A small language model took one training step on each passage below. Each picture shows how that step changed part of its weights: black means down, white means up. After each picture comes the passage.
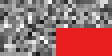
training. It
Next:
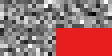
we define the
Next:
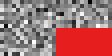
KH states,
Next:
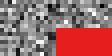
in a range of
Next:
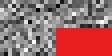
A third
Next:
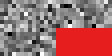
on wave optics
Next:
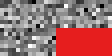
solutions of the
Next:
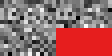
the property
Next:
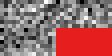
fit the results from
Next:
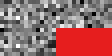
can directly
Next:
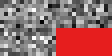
correspond to the
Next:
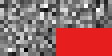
crucial to
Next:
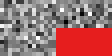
field dependent
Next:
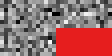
regulated by
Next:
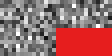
reproduce the
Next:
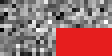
line shows the result
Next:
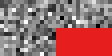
reflect a
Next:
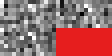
nominal model
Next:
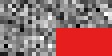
The scalability of
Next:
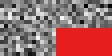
be well defined.
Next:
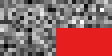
the unmodified
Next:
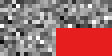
strange pair
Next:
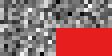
high quality standard
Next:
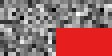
the young
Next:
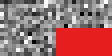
problem we consider the
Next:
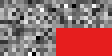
the trajectory
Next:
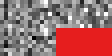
describe work on
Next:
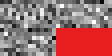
for the particle
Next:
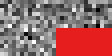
of Physics and
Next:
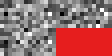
representation size of
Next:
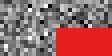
transistor is
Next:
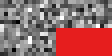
most complete as
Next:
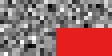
incident light
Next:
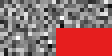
is non zero.
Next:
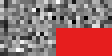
tensor field
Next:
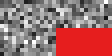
our existing
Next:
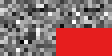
epics and
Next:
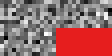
an analytical model
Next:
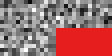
measure the stress
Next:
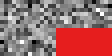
operator. We
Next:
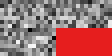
of the important
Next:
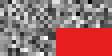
is a symmetric
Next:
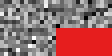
can solve the
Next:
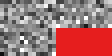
we call
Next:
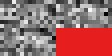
an effective mass
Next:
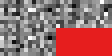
finite number of
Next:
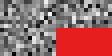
reported for
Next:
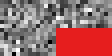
by recovering
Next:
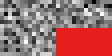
components. The
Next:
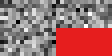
generated by
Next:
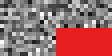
increase the number
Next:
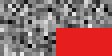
The main tool
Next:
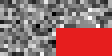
specified by the
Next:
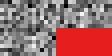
function in the
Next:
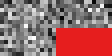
between the ground
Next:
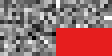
significant correlation.
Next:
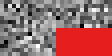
Inset shows the
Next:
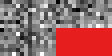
transfer from the
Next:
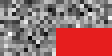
an image of
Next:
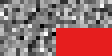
can usually
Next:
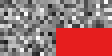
and increases
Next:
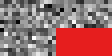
flux due to the
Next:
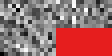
We reproduce
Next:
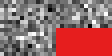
a single point source
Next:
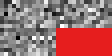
shows the estimated
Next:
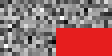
of the linearized
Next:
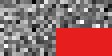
possible solution a
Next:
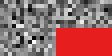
an imaging
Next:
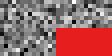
excess. In
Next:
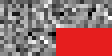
time steps.
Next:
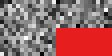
is mostly
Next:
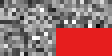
the coordinates
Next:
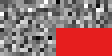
case study I to
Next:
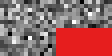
any role in
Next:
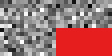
and 4 and
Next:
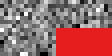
and solve in
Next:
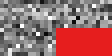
snow mass
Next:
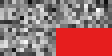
the star to the
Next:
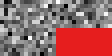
transitions in
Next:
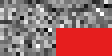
the magnetic field.
